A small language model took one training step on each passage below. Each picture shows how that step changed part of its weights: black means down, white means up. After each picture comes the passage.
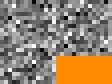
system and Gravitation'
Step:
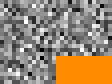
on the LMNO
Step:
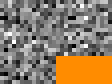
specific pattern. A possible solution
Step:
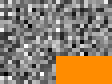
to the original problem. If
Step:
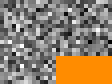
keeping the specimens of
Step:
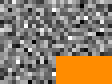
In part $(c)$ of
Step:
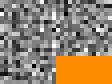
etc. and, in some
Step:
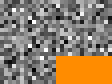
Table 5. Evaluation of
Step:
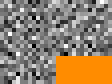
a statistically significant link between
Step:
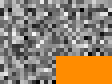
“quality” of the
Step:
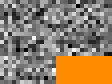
decrease in the tax base,
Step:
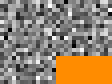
It is interesting to show the
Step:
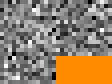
are many actors who have
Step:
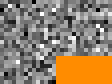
that $a\le
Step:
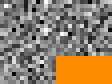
a quadratic form $q$.
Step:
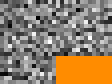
scenario. Minor corrections
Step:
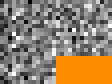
singularities, then the
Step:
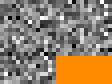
feature in ASs.
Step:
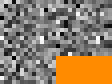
use of the numerical method presented
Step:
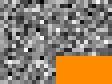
\subsection{Definition of
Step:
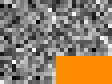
trivial solutions exist, namely
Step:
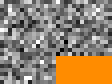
\] \end{lemma}
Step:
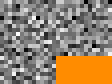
hatch was calculated. The
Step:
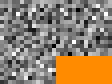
\bbeta$ onto
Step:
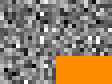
impact sur les droits
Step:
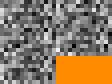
rather than too few points
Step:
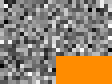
0 \] and a finite variance
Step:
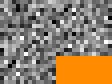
\Lambda(\chi \cat
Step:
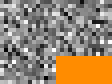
as little energy as possible and
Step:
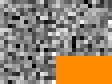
deployed in the
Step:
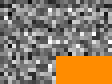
reactions, highlighting the
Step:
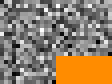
of both mercury and
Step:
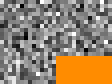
some $b\in
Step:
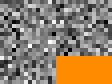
- toluene solubility
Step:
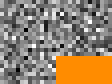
and nano crystal
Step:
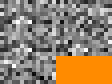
opportunities for tailoring such
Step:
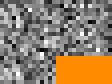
as Ayurvedic
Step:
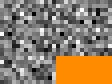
of input data. For both
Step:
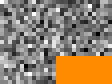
and advisory support to
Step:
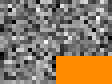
Finite topological type.} \\
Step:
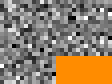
from $y$ at time
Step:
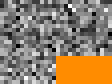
at intervals of 0,
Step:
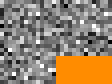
\subsubsection{Action of
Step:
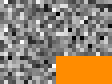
aldehyde of the
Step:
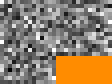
participants could add to throughout the
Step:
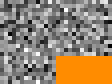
Theorem \ref{T:
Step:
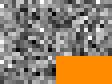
greater than the corresponding measures of
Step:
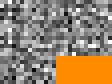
against COVID-19.
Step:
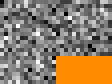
&\leq \odotu
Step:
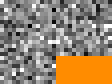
\mathbb{A}.$ The
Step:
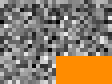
lifespan of a
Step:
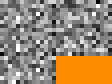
VSP EQ VWP
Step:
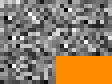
Graver basis of the problem
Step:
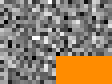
\] Then via the conditioned
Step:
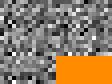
statistical significance confirmed by
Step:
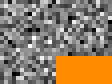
of bacterial identification previously
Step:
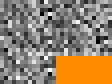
PAI* Vol.
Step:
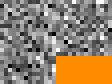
collaboration while minimizing
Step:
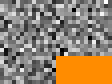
coefficients of the lower order terms
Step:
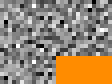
a construction where every integer was
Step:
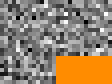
Can Web 2.0
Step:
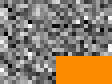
Plotzky et
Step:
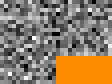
reports (8) Location
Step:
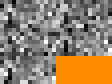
production due to clogging
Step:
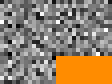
the remaining vertices are put into
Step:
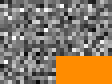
bluetooth low energy
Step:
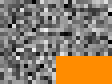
phase the difference of the epoch
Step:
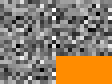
needs. The result of such
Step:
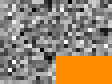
time, the spectator
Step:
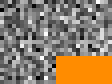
exists a constant $C =
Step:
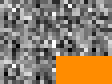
in mean, standard deviation
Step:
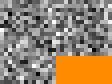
involves evaluating the positive
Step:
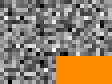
and studied institutional policies,
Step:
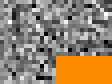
on cheese ash are
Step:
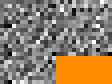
the metal salt solution
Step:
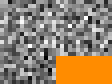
and eigenvalue tumbling for
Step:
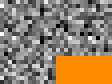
Let us first prove that the
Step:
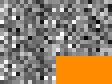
chloroform gave
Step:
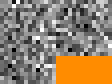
necessarily an automorphism, the argument
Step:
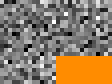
educational status of the society.
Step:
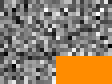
definition, $f$ satisfies
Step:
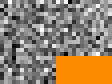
of D_i into the
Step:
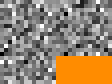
taking into account the almost
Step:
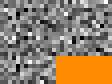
the Deutsche
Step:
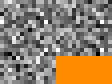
initial measure into the density
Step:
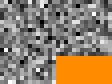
framework which focuses on
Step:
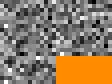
number of vertices and edges of
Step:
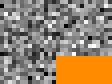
breast cancer-associated
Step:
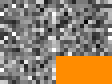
attributes, and human
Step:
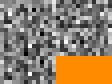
step and a local gradient
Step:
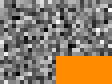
of its isolated points and
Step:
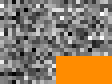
teacher gives the necessary
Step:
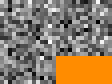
developed for primal problems
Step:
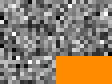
point of view, the current
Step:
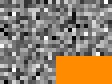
the result follows from Theorem
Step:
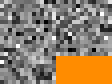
activities, in both developed and
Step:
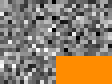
one can consider an algebraic
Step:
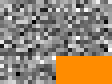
can be overcome without
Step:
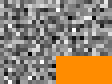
is the class of closed subsets
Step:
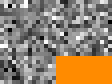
A self-design,
